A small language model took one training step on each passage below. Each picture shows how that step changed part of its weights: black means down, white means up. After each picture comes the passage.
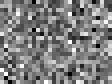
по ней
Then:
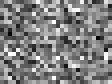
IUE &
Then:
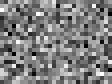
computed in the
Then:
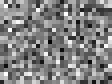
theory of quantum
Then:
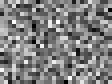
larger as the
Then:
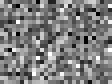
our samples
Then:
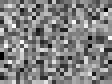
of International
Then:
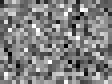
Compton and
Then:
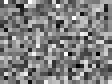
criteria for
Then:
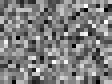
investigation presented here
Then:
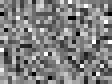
a rate smaller than
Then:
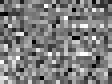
direção de
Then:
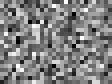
This is due to
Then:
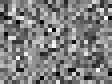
optical depth
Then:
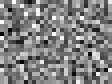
from these data is
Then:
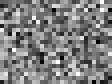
the spectral states of
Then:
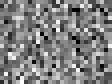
presence of stellar
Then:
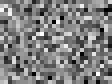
a new Gaussian
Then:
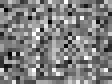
and Au
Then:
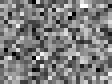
до конца
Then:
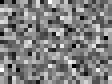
which obeys
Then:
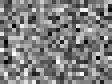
on $\varphi$,
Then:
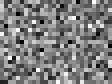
modos de
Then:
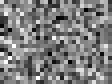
very well.
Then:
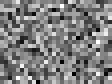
open access
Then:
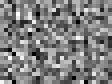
in the overall
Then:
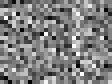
forma crítica
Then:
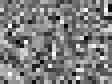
that $\xi
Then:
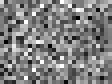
S atoms are
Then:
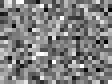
the velocity field is
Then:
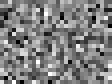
that all sources will
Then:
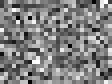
Ciência da
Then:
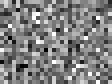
as distance is
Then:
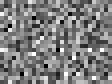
forma ativa de
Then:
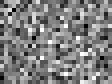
di sé,
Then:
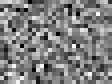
stronger result,
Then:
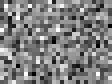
applying the
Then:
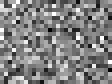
carne de
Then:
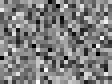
a large sample of
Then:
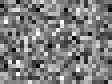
\ldots, &
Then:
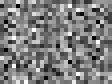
back to present
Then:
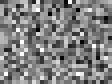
of the nonlinear
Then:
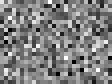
uma resposta
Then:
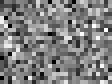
apres adam
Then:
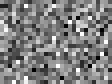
denoted as
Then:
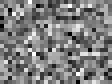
fin. De
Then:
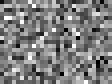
ha Kína
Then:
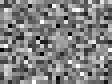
even for the
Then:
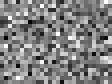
system of two equations
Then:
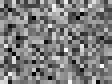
it is a
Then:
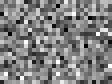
in terms of
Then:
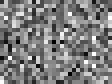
В той
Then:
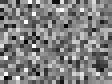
changes are
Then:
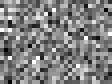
and plastic
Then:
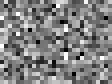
the errors on
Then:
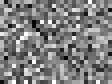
at the end of
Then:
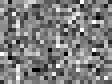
davrida ham
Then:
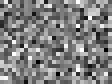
instituição, de
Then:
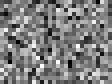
can be shown that
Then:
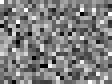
the minimum radius
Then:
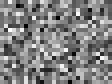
involved, and
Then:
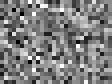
that they are
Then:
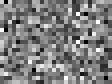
em casos nos
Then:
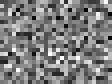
consider the affect
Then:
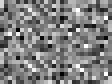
of HJ
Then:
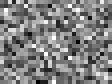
achieved for
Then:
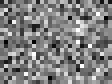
a oposição
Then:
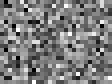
takes it to
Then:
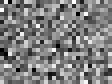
por cento)
